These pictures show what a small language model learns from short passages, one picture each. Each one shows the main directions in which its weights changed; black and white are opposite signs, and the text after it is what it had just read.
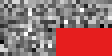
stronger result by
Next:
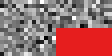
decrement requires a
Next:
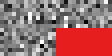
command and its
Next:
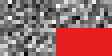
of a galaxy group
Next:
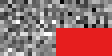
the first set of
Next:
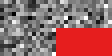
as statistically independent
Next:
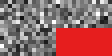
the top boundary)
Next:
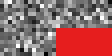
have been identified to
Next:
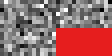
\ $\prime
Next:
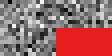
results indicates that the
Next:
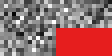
first time. The
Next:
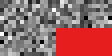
references all
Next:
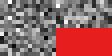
of Akbar
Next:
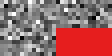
between IR and
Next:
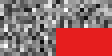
flight the
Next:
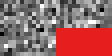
that are less than
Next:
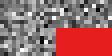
interviews with
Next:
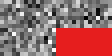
is known that the
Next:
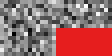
Address of
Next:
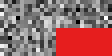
engaged in the
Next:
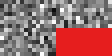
that they have no
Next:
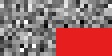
crawling across
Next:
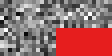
model if the initial
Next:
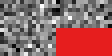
that hinders
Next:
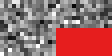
more members had
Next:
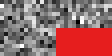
showed to be
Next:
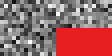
most interesting
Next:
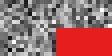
a wide range
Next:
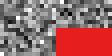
effectively. It
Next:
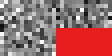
power interference
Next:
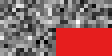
was compared with the
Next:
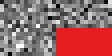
an evocative
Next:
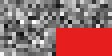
MeV. In
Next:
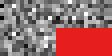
healthcare services
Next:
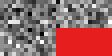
independent field. In
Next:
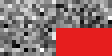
fast damage
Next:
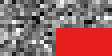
and affected by
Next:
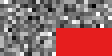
in management of
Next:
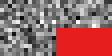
the estimated interaction
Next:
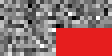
features is therefore critical
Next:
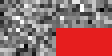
combined with the
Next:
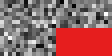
a CAN
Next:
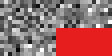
in any test
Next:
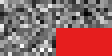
prototype system
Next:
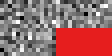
the rod.
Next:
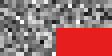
coverage of
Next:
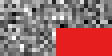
efficient therapy
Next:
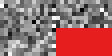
three Siberian
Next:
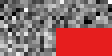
power spectrum of the
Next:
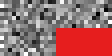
WADI service
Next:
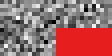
to radio energies
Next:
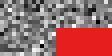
identified and their
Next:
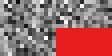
plotted along with
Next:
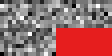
It is therefore
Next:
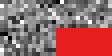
be assessed using
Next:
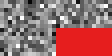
se composent
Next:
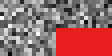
maximum accelerating
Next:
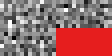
than from the area
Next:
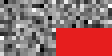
$\b \approx
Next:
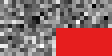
and research materials).
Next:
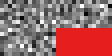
the best of our
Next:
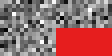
experimentally the flow
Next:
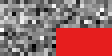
European Union
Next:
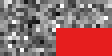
are large uncertainties
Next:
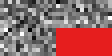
with the parameter sets
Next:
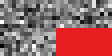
research questions:
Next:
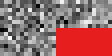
in the derivatives
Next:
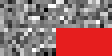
same typeface
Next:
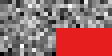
is drawn from
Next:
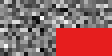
and from the
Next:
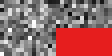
substrates of
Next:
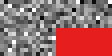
doping in
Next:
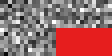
the mass:
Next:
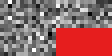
of the fact that
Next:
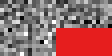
the evaluation method of
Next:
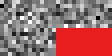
Fog and
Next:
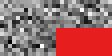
free energy can
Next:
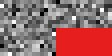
AS number and
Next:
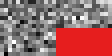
with parents
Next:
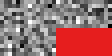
approach, we represent
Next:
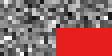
can flip from
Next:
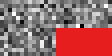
development project on
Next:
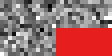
geometries provide
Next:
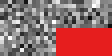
the Hamilton
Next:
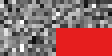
possesses its
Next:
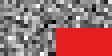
to 1000 measurement
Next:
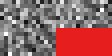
by companies
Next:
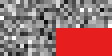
Control of
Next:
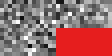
the different security problems
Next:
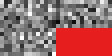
transitions such as
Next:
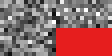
would appear in the
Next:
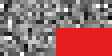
commence from the
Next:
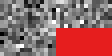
could be due to
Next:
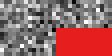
has it been
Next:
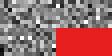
learning in terms of
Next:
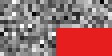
most predictable and
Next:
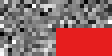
or learned
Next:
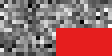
features (with
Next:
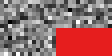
magnetic representations were
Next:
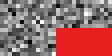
S)$ be a
